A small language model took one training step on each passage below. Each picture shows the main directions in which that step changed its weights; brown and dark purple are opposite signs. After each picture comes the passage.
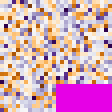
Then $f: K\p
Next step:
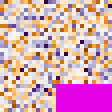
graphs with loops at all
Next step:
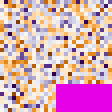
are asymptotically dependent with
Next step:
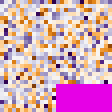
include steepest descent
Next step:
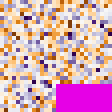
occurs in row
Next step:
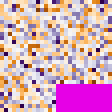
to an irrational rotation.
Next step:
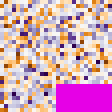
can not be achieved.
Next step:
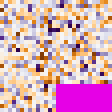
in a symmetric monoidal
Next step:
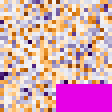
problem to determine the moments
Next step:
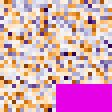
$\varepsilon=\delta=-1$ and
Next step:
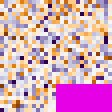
that $C$ has a chord
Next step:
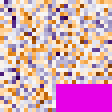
H$, iff $H\lra
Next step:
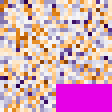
intent in writing the
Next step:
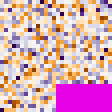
graphons $w$ and
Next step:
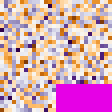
that $ \liminf E_n
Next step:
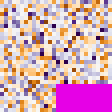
it is readily seen that $$
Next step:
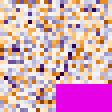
vecteur $%
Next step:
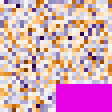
Fourier series in space
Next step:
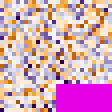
addition, the time-space
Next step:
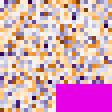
if $i\neq j$ and
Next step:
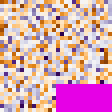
forest, to draw edges
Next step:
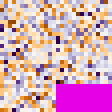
\end{align*} and similarly
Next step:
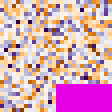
find improving solutions. That is
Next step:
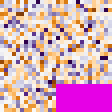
the projection onto the normal bundle
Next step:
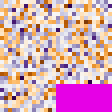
unique normal term $N$ such that
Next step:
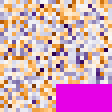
contained by} some lines.
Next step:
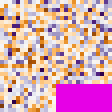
symmetry, we retrieve
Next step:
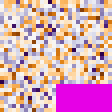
If the hyperbolic Brownian
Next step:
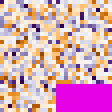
the previously obtained description of the
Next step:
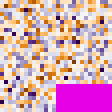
many finite index subgroups, for
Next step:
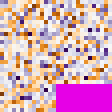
l completion of a group} Let
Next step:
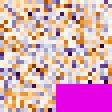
generated ideal $I$ of
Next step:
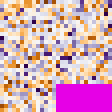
all subfigures, whereas
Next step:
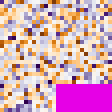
vertex exactly a point.} \item
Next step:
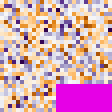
we are interested in the
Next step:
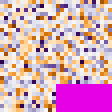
2} we compute ideal class
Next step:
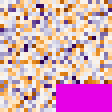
_Y\subset X_{sing} $
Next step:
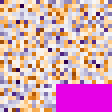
from line to line. We denote that
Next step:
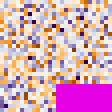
nilpotent algebras",
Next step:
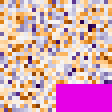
For any $n,r$, the function
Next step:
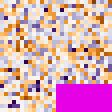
setting of semiclassical
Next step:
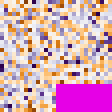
and structural stability were
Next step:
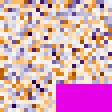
a point $p$ on the
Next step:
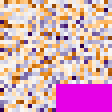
lifting problem for $X$. This
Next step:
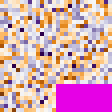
are effective of motivic
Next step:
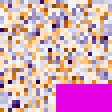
subgraph of $G$, then
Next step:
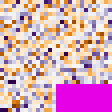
when one estimates $s$, the
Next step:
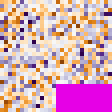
\centering \label{t1}
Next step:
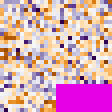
vector. Consider the function \[
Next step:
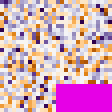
wait longer to take
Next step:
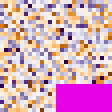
\label{MMP} We note
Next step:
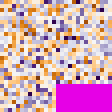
to another group construction representation with
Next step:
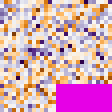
Theorem~\ref{main}, this time we
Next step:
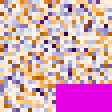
that by an old result of
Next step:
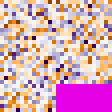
\subset \mathbb R^2$ is
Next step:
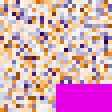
+ 1$ yields the projection
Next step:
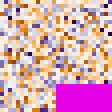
decomposition matrices given in
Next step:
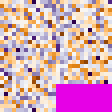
\leftarrow$ set of
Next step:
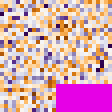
and temporal correlations
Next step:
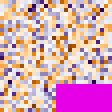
at $t=c\in
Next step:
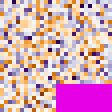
GxG$ denote an orbit for
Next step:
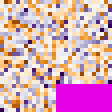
consider the case when $X$ is
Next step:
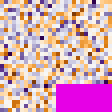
the projection of $v$ on the
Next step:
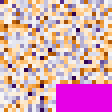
is well known that for $\la$
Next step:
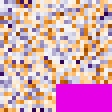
spaces', such as simplicial
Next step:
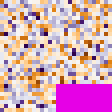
\cos(\frac12 \pi
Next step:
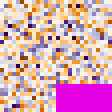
refinement does not change the
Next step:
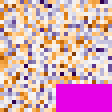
parts in $D'$ are less
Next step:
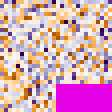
fundamental forms of the
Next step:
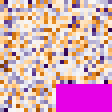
nontrivial atomic and
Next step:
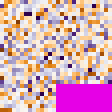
\in \ZZ \st m
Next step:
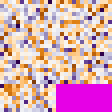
and {B}ridgeland
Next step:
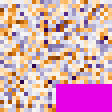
$R$-free, then the
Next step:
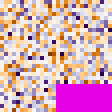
such that $i\in I'$ and
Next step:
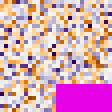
for the harmonic mappings
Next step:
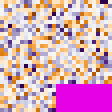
not couple an evolving
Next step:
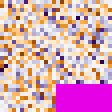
and squarefree numbers).
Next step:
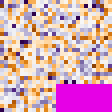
idea of Brasch
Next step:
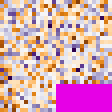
a joint result of the works by
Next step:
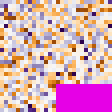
stochastic recursive
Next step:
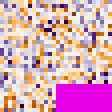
diagram is obtained by applying
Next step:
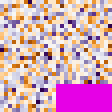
$\mathscr{C}(W)$ is
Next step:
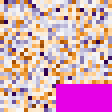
In addition, if we set \[
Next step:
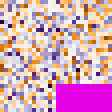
of solutions to the (generalized)
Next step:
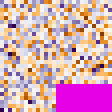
potentials $\Psi\in
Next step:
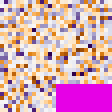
$\Lambda$ and $\kappa$, and
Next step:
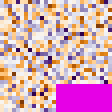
\] Also, since $\tau
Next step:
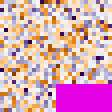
to~22 and polynomial coefficients with
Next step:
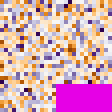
with some points $P^l$ on
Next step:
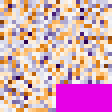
K\"ahler manifolds with
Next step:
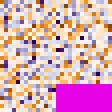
is complete and separable. In the
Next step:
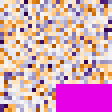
to the moment that the circular
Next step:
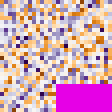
by means of racks and
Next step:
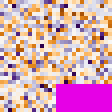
some constants $b\in
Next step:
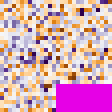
that $w$ is not a
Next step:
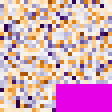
strictly increasing
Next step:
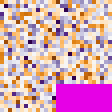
proper interval. Since the support
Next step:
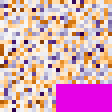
Euclidean space with
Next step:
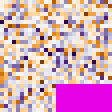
interactions. It should be
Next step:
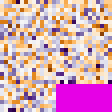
growth, i.e. for
